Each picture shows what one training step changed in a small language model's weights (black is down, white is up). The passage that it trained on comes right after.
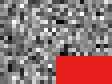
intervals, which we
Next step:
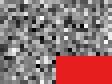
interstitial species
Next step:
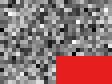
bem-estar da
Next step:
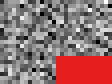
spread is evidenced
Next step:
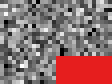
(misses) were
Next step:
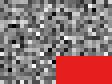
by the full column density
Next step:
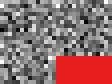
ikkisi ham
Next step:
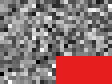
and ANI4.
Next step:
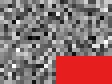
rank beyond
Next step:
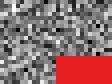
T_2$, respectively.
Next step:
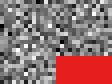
easily cause the
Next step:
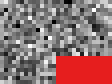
processors using diverse physical
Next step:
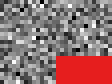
off Gambar
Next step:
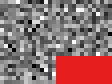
Dirac quasinormal
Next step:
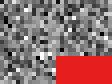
hvile fx
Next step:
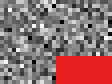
boost can be fixed,
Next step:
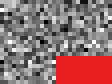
en extracto de
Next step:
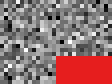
explained in the framework
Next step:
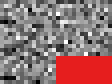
с тем, что
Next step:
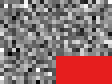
reaction. Also
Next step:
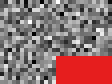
or German are
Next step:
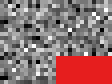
along different axes, but
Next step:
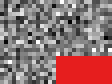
alinhado com o
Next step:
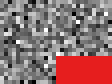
a configuration remains
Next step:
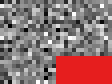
$c \to u
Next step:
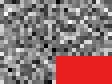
have taken the numerical values
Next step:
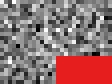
two and three spatial
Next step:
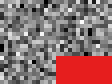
galaxy number densities
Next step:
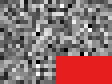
MM transitions, the
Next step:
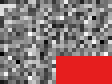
и неудачных
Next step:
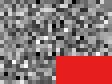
as a result.)
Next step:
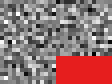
higher dimensionality, where
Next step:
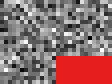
namanya dapat
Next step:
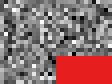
batch size for
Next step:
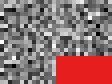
estetik talabga
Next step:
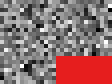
qaratilgan bu kabi
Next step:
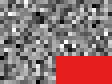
trabalho, bem
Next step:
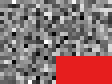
semimajor axis
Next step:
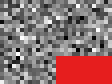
northern hot
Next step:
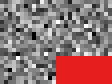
attention layers of
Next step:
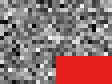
was measured long ago with
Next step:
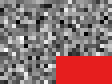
work as a uniform
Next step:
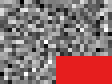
shakllantirish hamda
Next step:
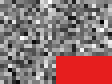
play an important role
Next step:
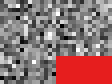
à condição humana e
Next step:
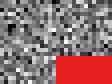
fluctuations as a function
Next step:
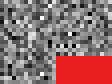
guruhida 25
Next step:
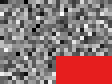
i}$. In fact, the
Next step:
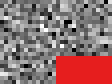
plausibly peak on
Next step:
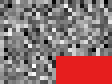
for night 1 and 2
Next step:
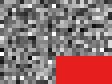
Department of Physics \&
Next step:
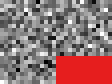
residuals (m
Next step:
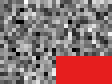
creier va încerca
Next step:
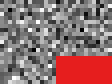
la ínsula
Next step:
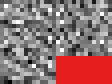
19 cases, with an average
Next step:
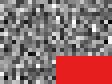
\ , \qquad {\hat
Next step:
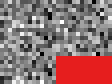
mostly on the distance between
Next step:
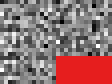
развития, а с
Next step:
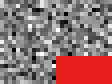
assessment of model performance
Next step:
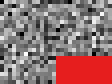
critical fields, $\Gamma =
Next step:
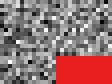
aceptación de un
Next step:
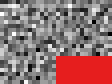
не содержит
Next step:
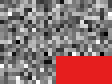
comparable to that at
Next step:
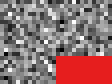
topological driving,
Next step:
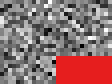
acquired by the
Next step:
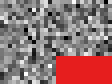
(pulsars C
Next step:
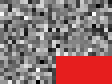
S7 was used. No
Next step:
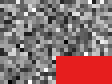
the dark port of the
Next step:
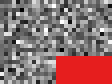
a favor da
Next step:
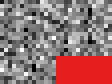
problem was observed in many other
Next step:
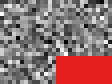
как это было
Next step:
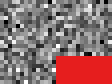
\eeq where no
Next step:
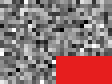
comparison (mean
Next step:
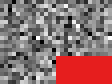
total loss is computed by
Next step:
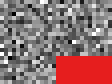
anchored in the
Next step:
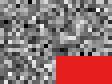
makes the X-ray
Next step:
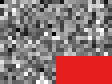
and $\Lambda_i$
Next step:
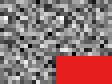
tanish mukammal
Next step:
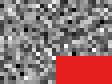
silicate to
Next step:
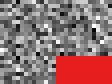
events. If this
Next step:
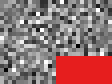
was noted in ref.
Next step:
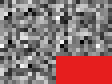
\\ & & \nonumber
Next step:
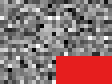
dynamics of chiral
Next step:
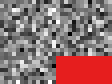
contained in a few
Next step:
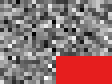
For this choice one can
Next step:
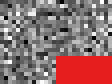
internal audit
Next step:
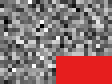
the film boundaries to
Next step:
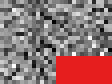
of experimental techniques is being
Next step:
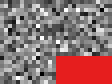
misused in this
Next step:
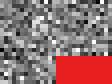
e lojas.
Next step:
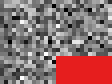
zamonidan ancha
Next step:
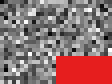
to inhabit dark
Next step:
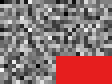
бири, деб
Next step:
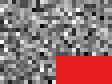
— низкая
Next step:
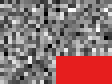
as $h \rightarrow
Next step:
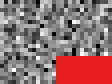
point on our computational
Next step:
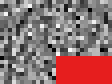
\approx 70$. The
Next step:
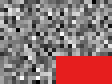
as stated in Eq.
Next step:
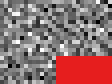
heavy baryon
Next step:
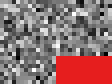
site of lines from
